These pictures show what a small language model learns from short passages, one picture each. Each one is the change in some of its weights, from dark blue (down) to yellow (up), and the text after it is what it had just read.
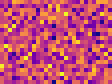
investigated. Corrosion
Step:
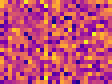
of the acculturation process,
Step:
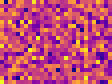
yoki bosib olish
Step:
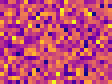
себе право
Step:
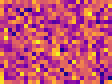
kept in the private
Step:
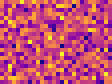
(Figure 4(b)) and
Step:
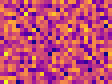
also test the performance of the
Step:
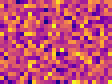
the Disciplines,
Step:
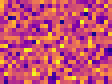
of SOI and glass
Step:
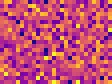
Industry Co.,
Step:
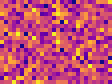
organiza, analisa e
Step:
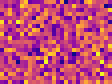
факторов на
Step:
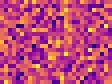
hisoblanadi. Shu
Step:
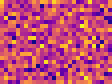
of model for all the other
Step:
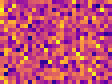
ausencia de escorias
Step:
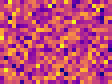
real vaqtli va
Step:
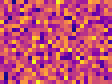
the proteomic changes
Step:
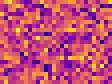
yang sama karena
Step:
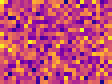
the consequences of
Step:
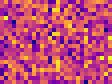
swelling, and
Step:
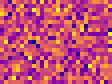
aşamada ya
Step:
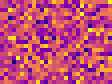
learning based on the evidential value
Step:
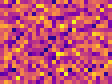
uitgave van het
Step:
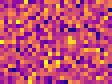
мире, учат
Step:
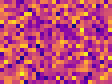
doktori, professor
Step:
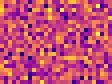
pada tabel 4
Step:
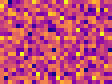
such as random forests
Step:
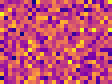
- Andet 1 1 N
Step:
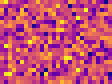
words. The process for
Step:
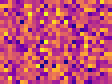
crecientes, en comparación con
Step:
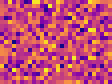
the electrostatic effect
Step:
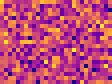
for the professional potential of
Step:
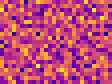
uning asosiy qismi
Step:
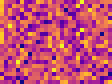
população, em sua
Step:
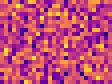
mines to extract
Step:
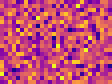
в воспитании
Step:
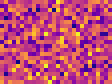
the seasons revealing
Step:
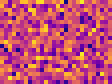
simulation mode, and - as
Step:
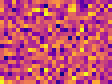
seguito del cambiamento
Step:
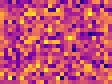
las humanidades decían al
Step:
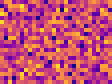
formar sociedades
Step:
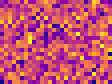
ишлатилади. -
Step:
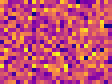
status change of
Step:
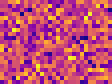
kóriwi hám
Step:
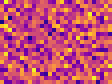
B and C methylene
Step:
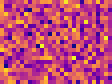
jarayoni bir
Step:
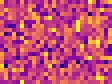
Jin, and Won Suk
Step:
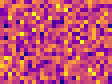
Kumar Das and
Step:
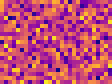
offre qui una
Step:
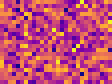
formação do professor em
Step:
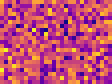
that these structures face in
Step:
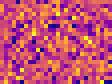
be a strong feature at
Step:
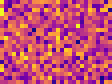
e destinado de forma
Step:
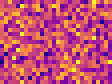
CIGST-1 material
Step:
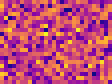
of Cadmium and Lead
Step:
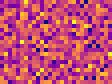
О., канд.
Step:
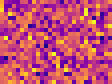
implies partners
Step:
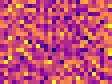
Reddy does not
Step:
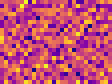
hikoyasi orqali
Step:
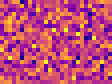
turli bo’laklarga
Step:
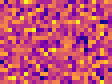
*Bni Rachid*, et
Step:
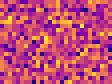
to clarify the
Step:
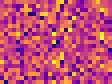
assault cases is
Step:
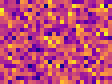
pólis. Esse
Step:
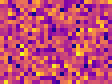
other hand. Monitoring
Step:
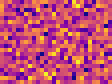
katta ta'sir
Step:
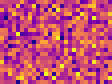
FE meshing size of
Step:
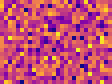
and classify land.
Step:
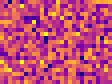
for employees in
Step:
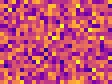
stability than cylindrical
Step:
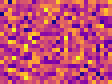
from the Further, Adult
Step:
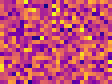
ha sido mucha la
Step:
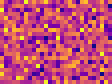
faoliyati bilan
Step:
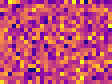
monthly rainfall
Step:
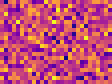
a uma, começando com
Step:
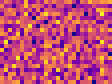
программы и
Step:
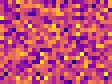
Nein, du kannst
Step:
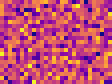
katta bo‘lib,
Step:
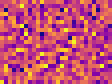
37 nafarida
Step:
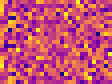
reference concentration of the non
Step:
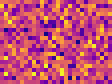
and Aw is impulse
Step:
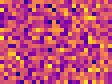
per layer but differing in
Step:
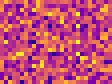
Chitinase activity was
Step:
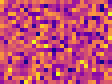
method. A total of 118
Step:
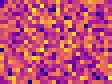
một cách
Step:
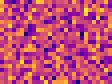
autopsies conducted during
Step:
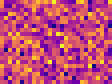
by the research and extension
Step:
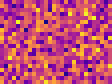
in advanced stages of
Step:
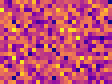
faoliyat yuritadi.
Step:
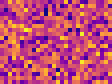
Article Vol 6
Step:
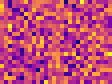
authorship contribution
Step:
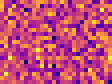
and dissimilar from any
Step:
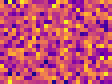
Estambul, siendo
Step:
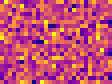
- 2 What is the level
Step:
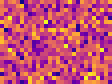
yoshlar orasida
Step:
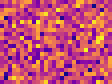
Members of this family
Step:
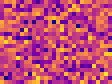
ko'ra kerakli
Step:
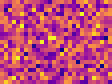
Forro14 [Coutinho
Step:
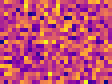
case of conflicts there
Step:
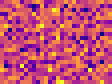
ke Indonesia.
